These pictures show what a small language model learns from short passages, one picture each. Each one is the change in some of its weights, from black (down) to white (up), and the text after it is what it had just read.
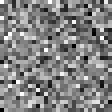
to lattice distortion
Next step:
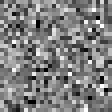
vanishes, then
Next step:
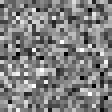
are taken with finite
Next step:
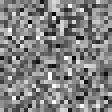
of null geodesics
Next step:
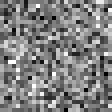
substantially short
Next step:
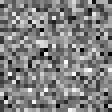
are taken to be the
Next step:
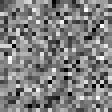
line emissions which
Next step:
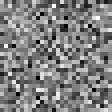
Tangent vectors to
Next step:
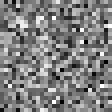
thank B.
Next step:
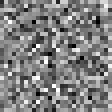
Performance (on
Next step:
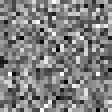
on the boundary of a
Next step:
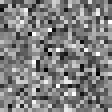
not perfectly
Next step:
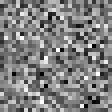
the graph of a
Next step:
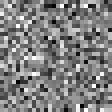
is in describing
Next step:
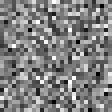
on the effective interaction between
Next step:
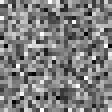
to construct the expected
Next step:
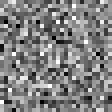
come to the
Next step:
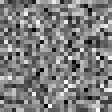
with mean zero and
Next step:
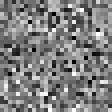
of $\left\langle
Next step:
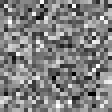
graded taut
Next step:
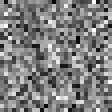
hole in the
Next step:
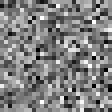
fluid moving with
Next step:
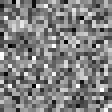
many zeros (the
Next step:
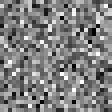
{\em Process
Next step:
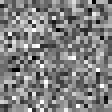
are known to appear in
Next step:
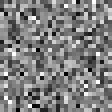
\cdot \left [
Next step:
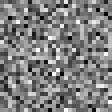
real. A dimensional
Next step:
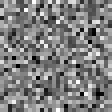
{\Delta t}
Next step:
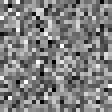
a timelike vector is
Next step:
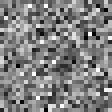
be used to divide
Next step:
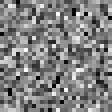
after a market order
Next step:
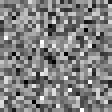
for every point close to
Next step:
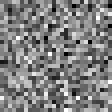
increase players'
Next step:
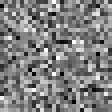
two variables. The
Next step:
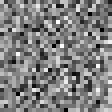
flea. We
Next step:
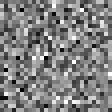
applying the formula of $
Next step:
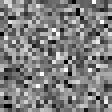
two special subsets
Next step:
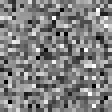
system solution with different parameter
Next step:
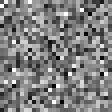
in this method. A
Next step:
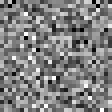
scattering for the conduction
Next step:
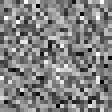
the set of morphisms
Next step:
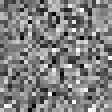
of iterations is sufficient
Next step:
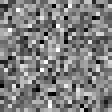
Dynamics from
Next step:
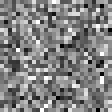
on the final results,
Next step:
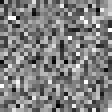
drawback is that
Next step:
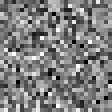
of the dust in
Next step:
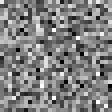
we find a constant
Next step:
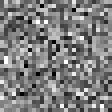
of compositions of
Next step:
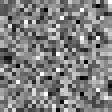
matrix powers
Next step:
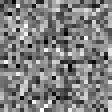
smaller since the field
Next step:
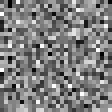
steady state and
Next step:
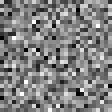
The study of both
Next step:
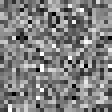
of $U$ that
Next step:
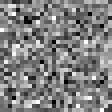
selecting a
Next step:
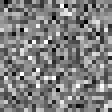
symbols for
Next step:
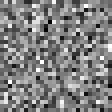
$L$ is
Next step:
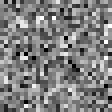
than it is usually
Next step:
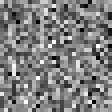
Hubble constant $
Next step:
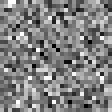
here, such that the
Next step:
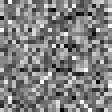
(of the available
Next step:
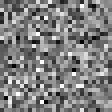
Let $Q$ be
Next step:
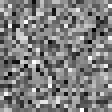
that recorded the
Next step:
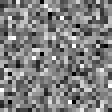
a significant contribution at all
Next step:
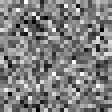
non elementary. \\
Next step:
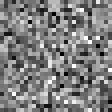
of the Bloch
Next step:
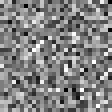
and minimum are located
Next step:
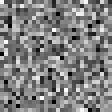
this Finsler geometry
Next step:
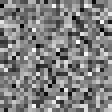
SageMath and
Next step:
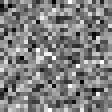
easy to find various
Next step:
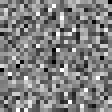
MCS is that it
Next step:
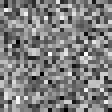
there were only about a
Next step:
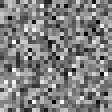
in this section. The
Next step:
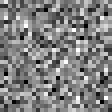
number of iterations required
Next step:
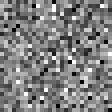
transition from special relativity
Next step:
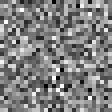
dispersion index can
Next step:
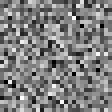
the CH-equation
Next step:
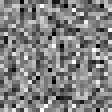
A is the tail
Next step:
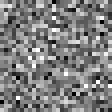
online activity and
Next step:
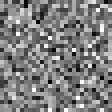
Schubert cell
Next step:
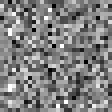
in such settings.
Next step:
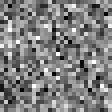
\} dx \Bigr
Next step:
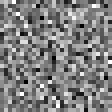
the inverse of its
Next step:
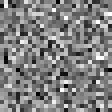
the traditional
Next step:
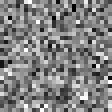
along the domain wall
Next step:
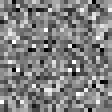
group $\langle g,
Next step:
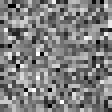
cache line containing
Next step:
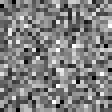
flux. It is interesting
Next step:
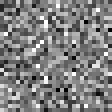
different methods and different
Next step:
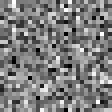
structure} on a
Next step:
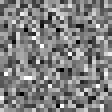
the integral curves of the
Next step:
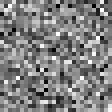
temperature, lattice QCD
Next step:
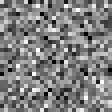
with the migration
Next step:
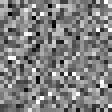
LHC and
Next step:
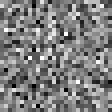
t\geq 0
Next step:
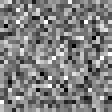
want to introduce some
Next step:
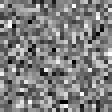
applications one may verify
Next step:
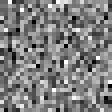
3D manifold based on
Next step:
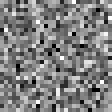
Russia \\
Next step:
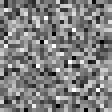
there are well-defined
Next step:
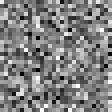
we calculate the
